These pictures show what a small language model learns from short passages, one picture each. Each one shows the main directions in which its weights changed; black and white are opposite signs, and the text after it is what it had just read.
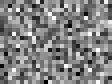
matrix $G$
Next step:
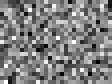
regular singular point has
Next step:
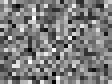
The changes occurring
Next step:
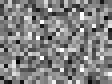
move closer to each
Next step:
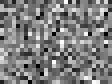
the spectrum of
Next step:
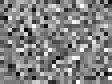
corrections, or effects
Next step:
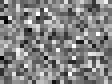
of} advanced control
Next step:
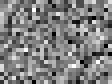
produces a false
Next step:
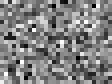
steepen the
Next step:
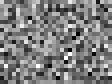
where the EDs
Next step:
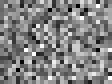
large droplet in
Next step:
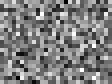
the photoionization
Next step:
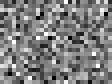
the entire volume
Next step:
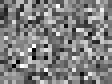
for annotation
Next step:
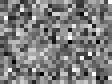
states considered in this
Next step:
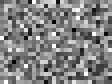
IC, as
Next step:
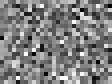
satellite is
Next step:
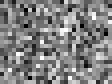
QSL state in
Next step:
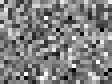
and classical model is
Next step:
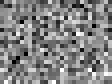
or her
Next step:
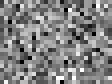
supernova. This allows
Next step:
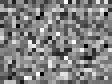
the traditional link between
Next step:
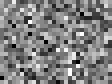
From top to
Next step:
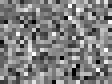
leader, even
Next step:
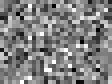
must display stable regions
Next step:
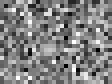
to be one of
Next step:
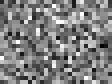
dynamical properties of
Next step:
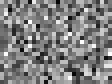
simpler and more
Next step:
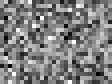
to Matrix models
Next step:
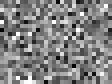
they assist a
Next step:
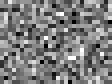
polarization are transmitted
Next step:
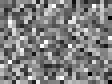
We asked a
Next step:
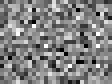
galaxies selected from the
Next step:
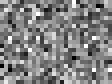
It is known that
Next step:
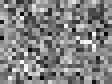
to identify {\it
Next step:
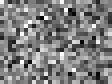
R. and
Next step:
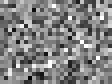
confidence. Models
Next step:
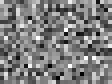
where the heat transfer
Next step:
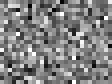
deformability using gravitational
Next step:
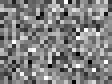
the rectangular scan
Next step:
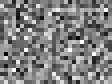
that the most general
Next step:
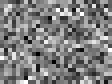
N-dimensional space
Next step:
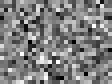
comparison between these results
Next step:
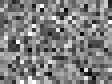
linear response limit.
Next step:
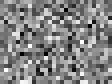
spacetimes. A
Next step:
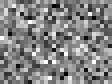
second for one flow
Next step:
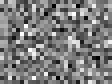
region. By
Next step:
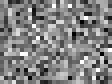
wires connected to
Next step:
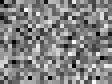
of arbitrary nature,
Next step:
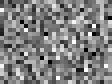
weaknesses in
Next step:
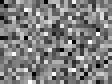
of a transverse spin
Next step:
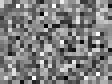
substrates, where
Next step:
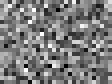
In our simulations of
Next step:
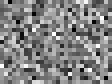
studied, considering as
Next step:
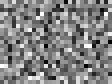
the effective Hamiltonian for
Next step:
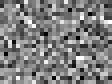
lower temperatures and a
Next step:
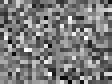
and at uniform
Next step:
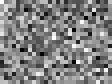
function of the
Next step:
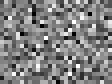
closer to the
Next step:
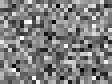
by such promising
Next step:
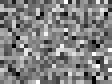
the literature, many
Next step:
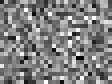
field to a
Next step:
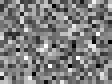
expansion is a
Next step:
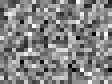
problems. We discuss
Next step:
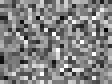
results of numerical simulations
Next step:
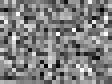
an ideal readout
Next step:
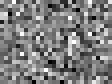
our model. For
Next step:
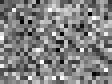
if there are no
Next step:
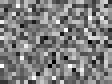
only provides valuable
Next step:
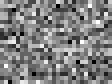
it has exactly the
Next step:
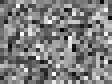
corresponding UV tail.
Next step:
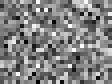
latter case, we
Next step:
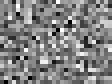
distribution in the two
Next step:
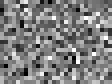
signaling the onset
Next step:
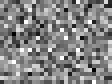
theorem formulated in
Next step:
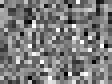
speakers in
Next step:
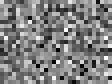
where the filled
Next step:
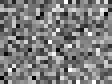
the CMB retains
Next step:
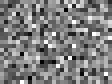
feature strength (see
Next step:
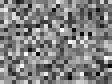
and Technology,
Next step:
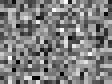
the flux quantum.
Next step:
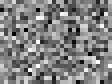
the thermoelectric
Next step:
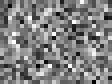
geometry, the volume
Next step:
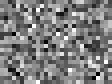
simulations, it
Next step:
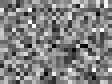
fit) is compared
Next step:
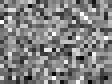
over a wide field
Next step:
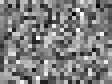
Our induction hypothesis
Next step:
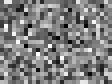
in-between the
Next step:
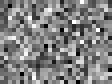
geometry leads to
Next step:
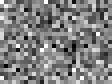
of the resonance is
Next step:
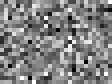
and dissipation rate up
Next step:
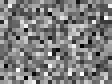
system characterized by an
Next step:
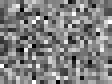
abundant as
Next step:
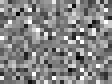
recorded with a
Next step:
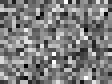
the effects of
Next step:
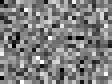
of larger magnitude.
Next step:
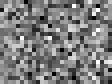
requirement is meant
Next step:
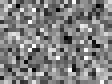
In this work,
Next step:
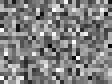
the periodically
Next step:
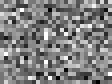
by the plasma
